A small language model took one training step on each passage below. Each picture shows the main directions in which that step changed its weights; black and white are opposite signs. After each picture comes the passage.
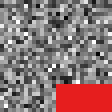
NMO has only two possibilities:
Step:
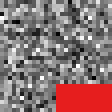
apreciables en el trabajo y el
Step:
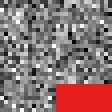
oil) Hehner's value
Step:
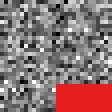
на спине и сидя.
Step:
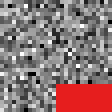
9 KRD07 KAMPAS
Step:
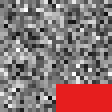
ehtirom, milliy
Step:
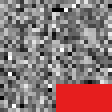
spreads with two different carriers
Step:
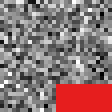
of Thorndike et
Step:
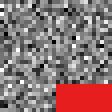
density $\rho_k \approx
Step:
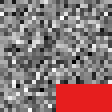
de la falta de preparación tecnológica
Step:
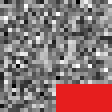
et al., sputum positivity by
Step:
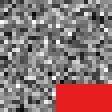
of this deliverable, we implied an
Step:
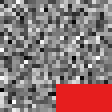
and modalities of formbuilding of
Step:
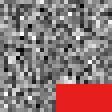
забезпечення органів
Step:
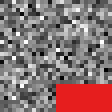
muassasi o'qituvchilarining
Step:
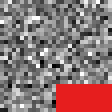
Using the WHO classification body mass index
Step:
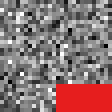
reflecting multiple episodes of
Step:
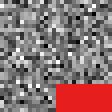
It is the capacity of persons to produce
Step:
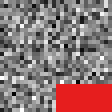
tekshiruvlardan: Jigar
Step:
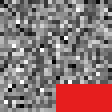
EU-Western Balkans
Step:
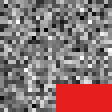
uchun muhim ahamiyatga ega
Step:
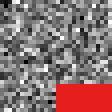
current location. These all data will store
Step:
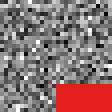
Journal, Affiliated to
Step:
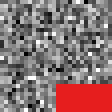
В статье в контексте
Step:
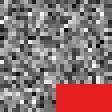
for these orientations acts in the
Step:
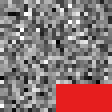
the reflectance index of SPR light
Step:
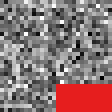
Nassaji y Fotos,
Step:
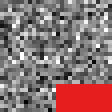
письменник рішуче
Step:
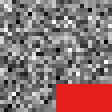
public service, the principle of
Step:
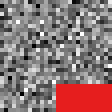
Мананков В.В.,
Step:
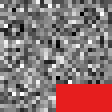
the study show that irrespective of
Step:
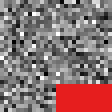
северу до 167 м
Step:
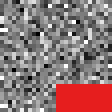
bizning eramizgacha IV
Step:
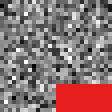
a ~58% rise in
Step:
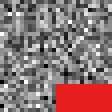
items have CVR of
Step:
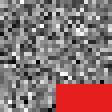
ЕАЭС [11] или
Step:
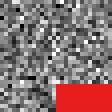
va sportga ham alohida
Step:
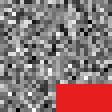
so’z san’atkorlarining
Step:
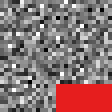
is verified on a Double
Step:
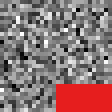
международное качество образования
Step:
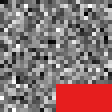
the study showed that parental education,
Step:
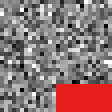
Date Date Date No.
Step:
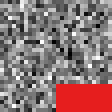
curricula limits students' exposure to
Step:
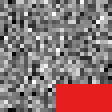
were tensioned in wale direction;
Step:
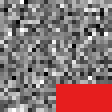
of augmentation when separating into two
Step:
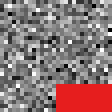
(e.g., climate, land
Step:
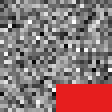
Gairdner Hospital, Western
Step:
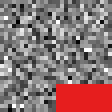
исботлади ($P <
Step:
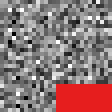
an open enclosure which is
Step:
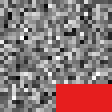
a solution of ammonium acetate
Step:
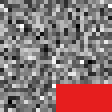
Are there statues present: – No
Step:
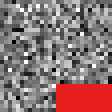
DNA methylation[6].
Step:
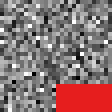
special levitation windings, wound on
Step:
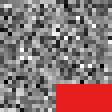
Jahon iqtisodiyoti va xalqaro
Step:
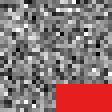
2013). İçerik analizinin
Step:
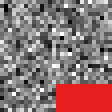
expanded agent actions, and integration
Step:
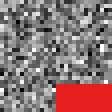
прогулки, горные
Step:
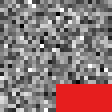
in analyzes and greater discrimination
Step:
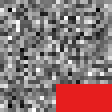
The LLM receives the seed question
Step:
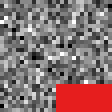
concepts. For example, on identification with
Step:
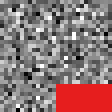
поставщиков. Как
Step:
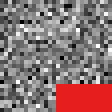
in zero g, restraints will
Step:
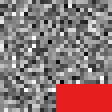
de centrarse nada más que en su
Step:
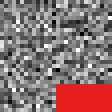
give up. Although it is true that
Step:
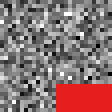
of those measurements themselves or the
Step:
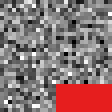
encuentra inmersa la
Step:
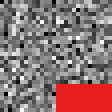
significant restrictions regarding sources of funding.
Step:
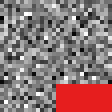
muestras con los diferentes tratamientos,
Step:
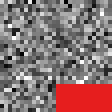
com a vitória do governo de
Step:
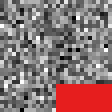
especificações mínimas
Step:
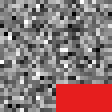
SCHOOL WITH A
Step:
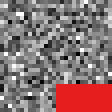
ko'rish zarur.
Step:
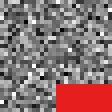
shahzoda menda pul
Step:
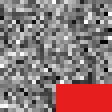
applications such as transducers,
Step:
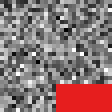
of the reference materials and may be
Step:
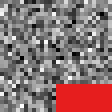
stored carbon in the stem
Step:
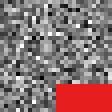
parece oportuno poner en
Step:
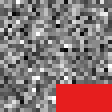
uma obrigação legal, ela é
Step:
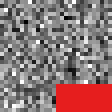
claim to simulate any cognitive
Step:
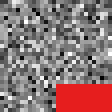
online vendors would adopt various
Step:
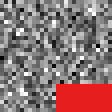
counter-predictive for motivation among
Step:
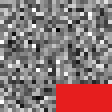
o nível de aplicabilidade da metodologia
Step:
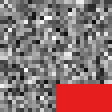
find the same damping and frequency values
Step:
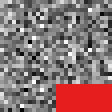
images prises avec les appareils
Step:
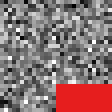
F.F. Felician,
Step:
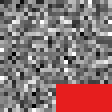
for this research subject is because of the importance
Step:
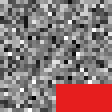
seja na análise individualizada em cada
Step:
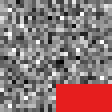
blancas, contrasta con
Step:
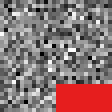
national economy; and (6) improve the
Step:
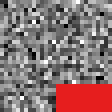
in hypertension in pregnant women
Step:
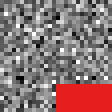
\in \mathbb{N}}$ to
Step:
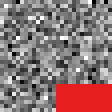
example of ovarian aging.
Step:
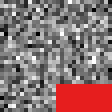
300 M events) can be collected at
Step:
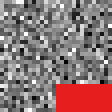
thermal conductivity with the BN volume
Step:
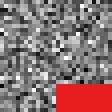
their parents and other elders
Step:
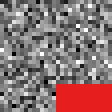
the challenges of the world of work and
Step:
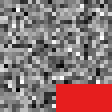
Esta información es compilada a
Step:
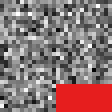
de l'engagement. (2)
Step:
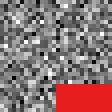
information on the identity of school bus
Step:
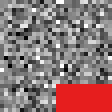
negatif maupun positif terhadap
